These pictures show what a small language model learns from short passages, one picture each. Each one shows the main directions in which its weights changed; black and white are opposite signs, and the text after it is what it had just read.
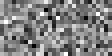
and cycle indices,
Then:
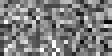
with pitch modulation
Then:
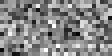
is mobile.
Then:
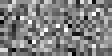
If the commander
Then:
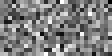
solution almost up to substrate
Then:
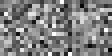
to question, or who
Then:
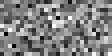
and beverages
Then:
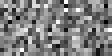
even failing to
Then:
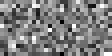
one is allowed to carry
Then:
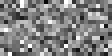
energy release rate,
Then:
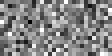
$$ Thus, we have
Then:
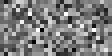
their exact optical
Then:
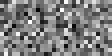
The numerical results at the
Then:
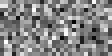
have either only made
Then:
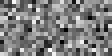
performed an empirical study
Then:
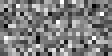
\circ i$. Let
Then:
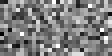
the observer should position
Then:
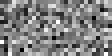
In BV2
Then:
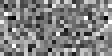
node[ left ]
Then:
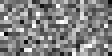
into two main families:
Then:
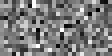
not use needle
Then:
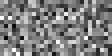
then we see that \[
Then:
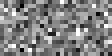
individuals, through either implicit
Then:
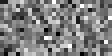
the stiffness and
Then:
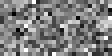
respondents. The study
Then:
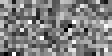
stated without proof in the
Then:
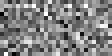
\in {\cal
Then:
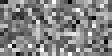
the data collected from
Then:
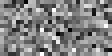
*Generate Local
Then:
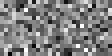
education in society.
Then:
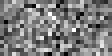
(directed) graph
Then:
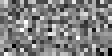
study revealed that,
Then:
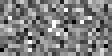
by the same reasoning
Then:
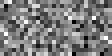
data used here are
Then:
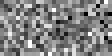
have outlined some
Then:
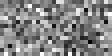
are used as a
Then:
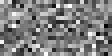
CPROs do not
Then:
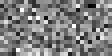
we give the conjecture of
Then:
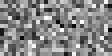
surface which give the
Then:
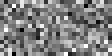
certain applications such as
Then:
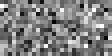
\right) \geq
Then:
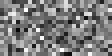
scientific papers. He
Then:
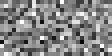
not assembled,
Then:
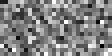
the three strategies for
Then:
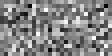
also encompassed
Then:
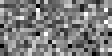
which is modular if
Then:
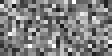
distributions (for each
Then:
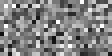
no summand divides
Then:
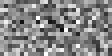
from first entering the
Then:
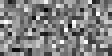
while the X and Y
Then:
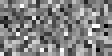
cardinals not changing
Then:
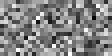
from synthesis.
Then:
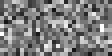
in terms of the classical
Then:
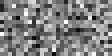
$\Omega$ satisfies the
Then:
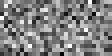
so in order to verify
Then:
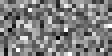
System AIDS
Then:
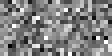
proven that a rural
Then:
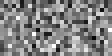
lift can be chosen to
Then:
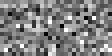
open sentence corresponding to
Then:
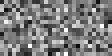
numerical error associated with the
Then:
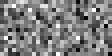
all $t\in
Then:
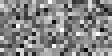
single product. The product
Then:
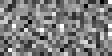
By symmetry, it suffices
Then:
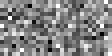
will be clear from the
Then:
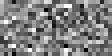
and in-plane deformation
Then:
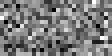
attendance and
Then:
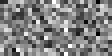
the elements in the vector
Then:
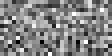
of its organization, namely
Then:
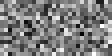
metadata---including the
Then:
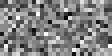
fibrations. We
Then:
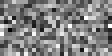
of the electrons in
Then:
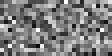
of the use of the
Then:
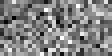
and individuals having at least
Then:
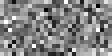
and the application of
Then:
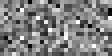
that process. Our
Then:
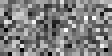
to an edge,
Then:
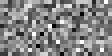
was installed in
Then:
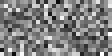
enable the investigation
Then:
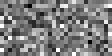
of 3D bounding
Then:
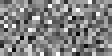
verify that for every
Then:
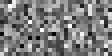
Forms was used to
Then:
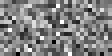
of it . The main
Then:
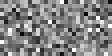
geometric nature of the
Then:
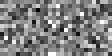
is equivalent to the family
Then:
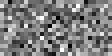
pollute the
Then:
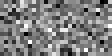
differences in growth performance
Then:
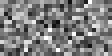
to incorporate EH
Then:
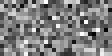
safety of participants in
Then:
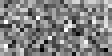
with respect to the classification
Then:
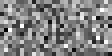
terms of increasing the participation
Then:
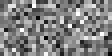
Conclusions can be
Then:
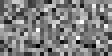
in land use,
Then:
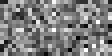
the same time to
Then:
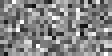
(for RK)
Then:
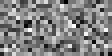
characteristics are in the same
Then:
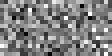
this study was the entire
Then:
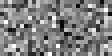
Ethics approval and
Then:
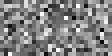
plane quartic,
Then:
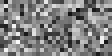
f, \nabla
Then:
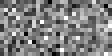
covered by any family of
